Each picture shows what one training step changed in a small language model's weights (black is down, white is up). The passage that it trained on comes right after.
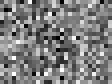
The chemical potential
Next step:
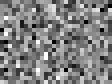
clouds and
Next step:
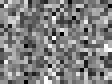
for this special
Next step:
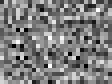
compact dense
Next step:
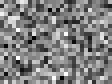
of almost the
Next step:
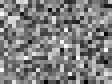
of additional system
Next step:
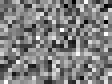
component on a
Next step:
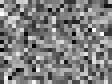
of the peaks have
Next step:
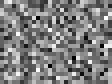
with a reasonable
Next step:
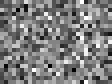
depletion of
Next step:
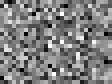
group of unitary
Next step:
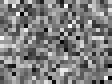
Due to the
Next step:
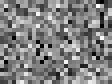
be performed analytically
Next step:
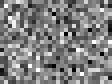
and crosses
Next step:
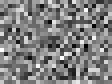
previous discussion on local
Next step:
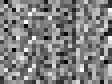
mass profile of the
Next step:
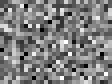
electrons, with three
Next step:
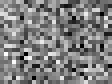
between them,
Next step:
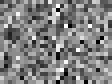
a second type of
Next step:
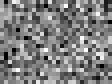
unique deformation
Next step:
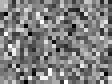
and Esrange
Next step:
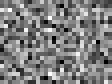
fluence of
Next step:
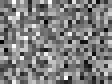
more by forming
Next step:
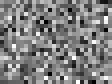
presenting a detailed
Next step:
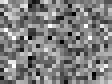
do contorno
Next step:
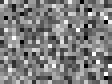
advances have
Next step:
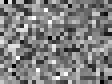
of calibrated
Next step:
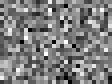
Same for
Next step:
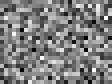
information, address
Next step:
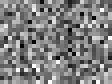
require that the first
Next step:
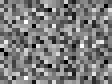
value of the function
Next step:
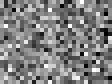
related to adding
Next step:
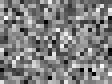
learned that the
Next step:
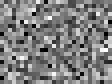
COM of the
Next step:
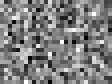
free path is
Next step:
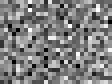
et al.\
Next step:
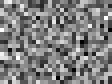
with at least two
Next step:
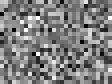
retaining only
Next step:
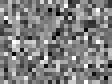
evaluation. These
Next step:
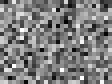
magnetic fields of
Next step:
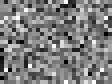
image of the
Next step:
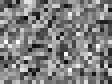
the internal space
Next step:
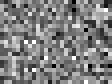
energy. Our
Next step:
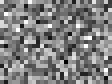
variables $x$
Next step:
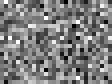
individual data sets do
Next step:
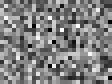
parameter based on the
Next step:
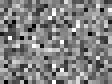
shell thickness
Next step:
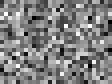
the interaction force obtained
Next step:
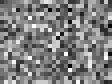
a}) fail
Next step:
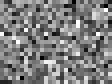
energy gap for bulk
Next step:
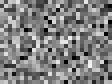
took several
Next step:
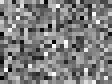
obtained for the
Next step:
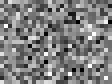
by the lack
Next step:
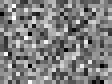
but we observe large
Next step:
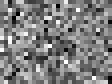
UE turns
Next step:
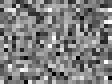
magnified version near
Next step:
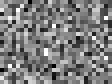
measurement errors for
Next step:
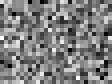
multiple times for each
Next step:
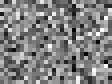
significant amount of energy
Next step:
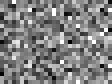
practices and other
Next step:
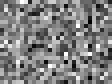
the low lattice
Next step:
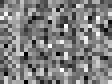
the radio galaxy
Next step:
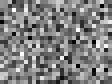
\centering \small
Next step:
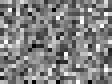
the dark particles.
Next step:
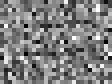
galaxy survey and
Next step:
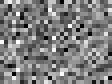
(due to
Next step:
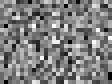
SMT solver
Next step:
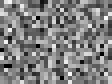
with the following
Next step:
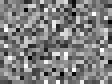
offset for each
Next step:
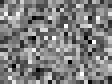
the necessity of
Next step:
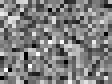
of charge on the
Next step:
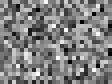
table is available
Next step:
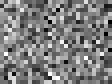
to visually
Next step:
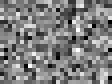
fault trees
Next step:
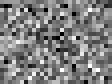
The black hole
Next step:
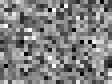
such a way that
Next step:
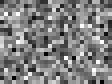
the quantity field
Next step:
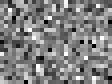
turns out that
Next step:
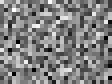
lead to further
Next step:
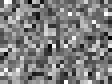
the war and
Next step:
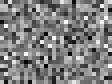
rotators with
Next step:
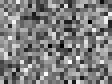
in addition providing
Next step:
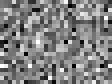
architectures that
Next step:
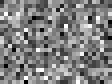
the local gravitational field
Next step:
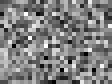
. \ee This
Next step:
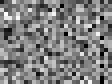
this direction using the
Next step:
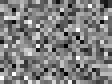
transport distance measures
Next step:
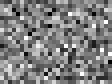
Although there was
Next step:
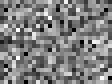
thus in regions that
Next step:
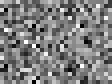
difference with fixed
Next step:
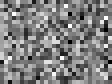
solving for the
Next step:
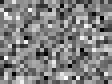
this work we present
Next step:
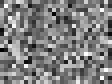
and the amplitude of
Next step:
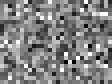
the red particle being
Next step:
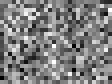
considered for the input
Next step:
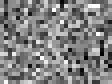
beams ---
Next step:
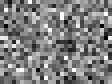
product. Finite
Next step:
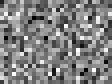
the range of surface
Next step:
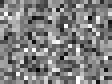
the mean coupling
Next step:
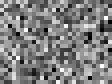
as described in
